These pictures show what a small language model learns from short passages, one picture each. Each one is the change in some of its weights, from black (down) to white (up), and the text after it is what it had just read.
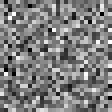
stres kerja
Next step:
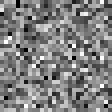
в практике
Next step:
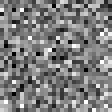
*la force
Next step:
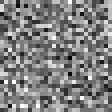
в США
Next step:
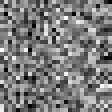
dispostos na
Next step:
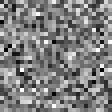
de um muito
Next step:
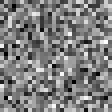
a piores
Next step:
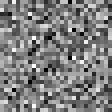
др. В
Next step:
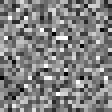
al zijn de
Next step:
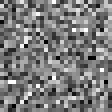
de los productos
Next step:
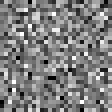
bisa, akan
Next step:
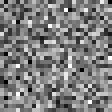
keladi. Uning
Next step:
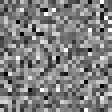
Bu borada
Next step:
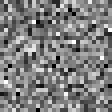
maioria dos
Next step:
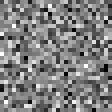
Model ini
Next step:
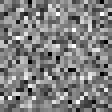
madaniy va
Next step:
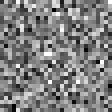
manera, los
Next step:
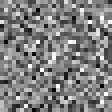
música y
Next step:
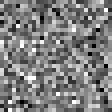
os eventos
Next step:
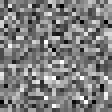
the principle of
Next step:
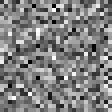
Centre de
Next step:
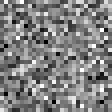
el aspecto que
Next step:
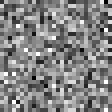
es capaz de
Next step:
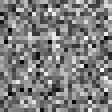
w zakresie
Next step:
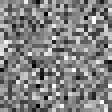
incremento de
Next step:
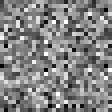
localidad de
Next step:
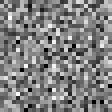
tarbiya va
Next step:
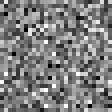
análisis de
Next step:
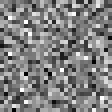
4. Product
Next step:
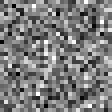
ideias para o
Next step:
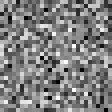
К вопросу
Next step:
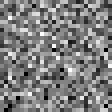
7. Banka
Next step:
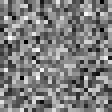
pada bulan
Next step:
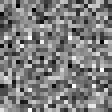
вищої мети
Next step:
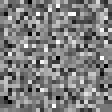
mäta och
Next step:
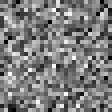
sanoatning bu
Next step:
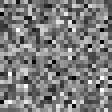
ва меҳнат
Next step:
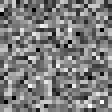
лечение и
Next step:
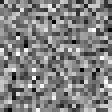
Política del
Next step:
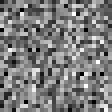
a suscité des
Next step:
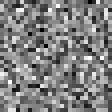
în primul
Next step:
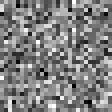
в табл.
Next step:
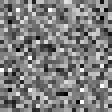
can also be
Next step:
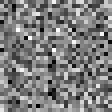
de vente en une
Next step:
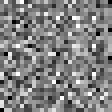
el perfil no
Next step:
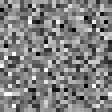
liver function
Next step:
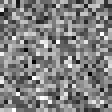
условий для
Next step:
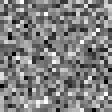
el grupo de
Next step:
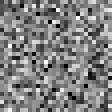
seu autismo
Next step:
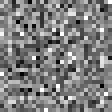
momentos em
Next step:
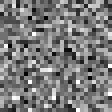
може бути
